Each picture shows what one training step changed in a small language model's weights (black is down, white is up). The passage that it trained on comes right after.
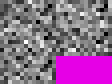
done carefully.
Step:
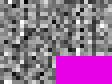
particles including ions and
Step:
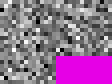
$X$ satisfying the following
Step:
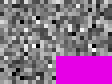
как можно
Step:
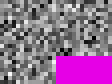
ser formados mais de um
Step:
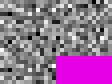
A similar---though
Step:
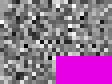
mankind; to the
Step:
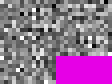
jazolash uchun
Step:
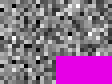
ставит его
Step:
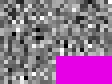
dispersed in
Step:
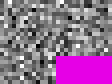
$\tau$ is the
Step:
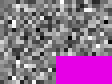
analyzed: -
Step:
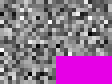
to the following table,
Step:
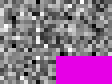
Theorem $1$ of
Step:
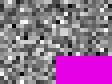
wagons via manual
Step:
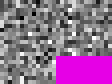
journal intime »
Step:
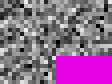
near-real time,
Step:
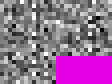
chain and reflects
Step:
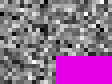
module $N$, and
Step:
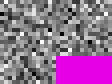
had caused a
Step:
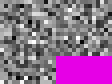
to construct permutational
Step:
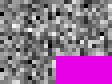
A Group B p value
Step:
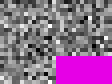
e, tendo diversos
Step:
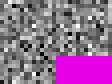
in the tissues,
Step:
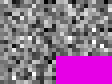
be a prime, and let
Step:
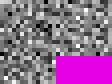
the smaller the particle
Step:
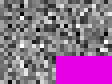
by the vanishing of
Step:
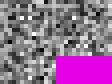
and broad side
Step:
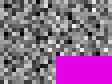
By opening the current
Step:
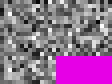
and VCG.
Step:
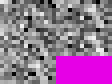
qay tarzda
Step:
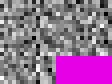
Однако, в
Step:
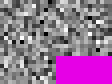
and an Editorial
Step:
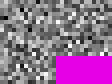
beliefs that
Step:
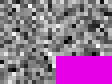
bottle fed
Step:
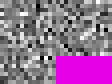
Odam turlicha
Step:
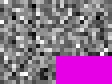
In other words, Theorem
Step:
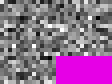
ham, hozirgi
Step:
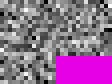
point $x\in
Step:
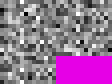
RESUMO A
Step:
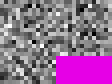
no conflict of interest
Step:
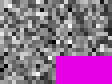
we know that $\Psi
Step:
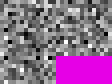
bounded random variable of unit
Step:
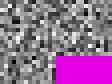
weak-* topology are
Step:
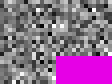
Based on the conducted
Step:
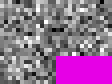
that $I\cap
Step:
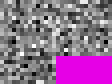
in the dielectric constant
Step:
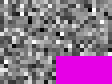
Thus, we will compute
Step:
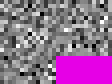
from point $\theta$. The
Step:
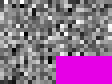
cual si existen dos
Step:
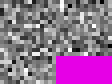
idea. \beq
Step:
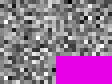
failure mode,
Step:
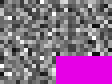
decreased hepatic
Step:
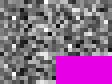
this work, for researchers
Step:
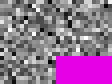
index materials using an
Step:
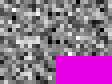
Let $u\in
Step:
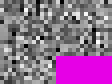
weight leaning upon
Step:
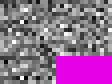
a cui manifesti
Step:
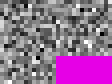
charge of detecting
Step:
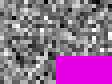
for $6\le
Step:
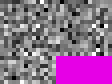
de conceitos e
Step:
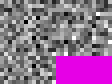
right now, it is
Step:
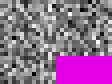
avril cette
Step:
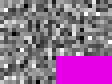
it becomes necessary
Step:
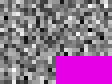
витримки на
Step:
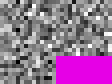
be explored in
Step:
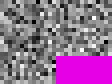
Ausgang einer
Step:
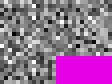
where he refers to
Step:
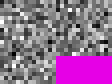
Cultural Organization
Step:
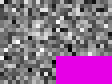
laboratoriyalar va
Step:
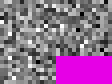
possible diagrams for a
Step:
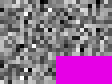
manejados y
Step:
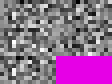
iborasini bir
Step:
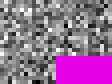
& $\checkmark$
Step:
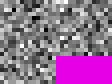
Friday of the
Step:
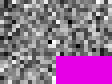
reactor whose reaction
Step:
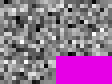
of Surgery,
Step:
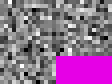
$Y$ is a
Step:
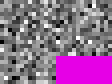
function spaces relevant to our
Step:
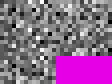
values for different terms),
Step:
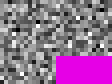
the case, there may be
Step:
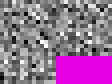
study will serve to study
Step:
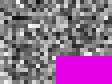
personale docente
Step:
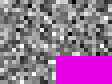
be computed in terms of
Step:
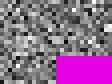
technologies due to its
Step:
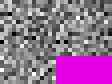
a similar way the algebra of
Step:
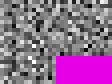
of mathematics and
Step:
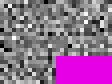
and calculate $\hat
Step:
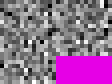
sectoriales y el
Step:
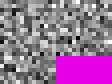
with TS demonstrated
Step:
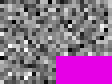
prea departe...
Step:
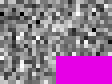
source Name of tool
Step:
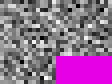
promoting a
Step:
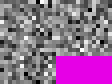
boundary data $f$ on
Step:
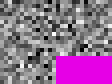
e este atual, a
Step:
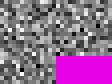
the empirical analysis
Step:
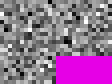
with constant diffusivity
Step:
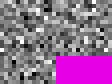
We prove the original
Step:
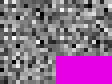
\forall \, \nu
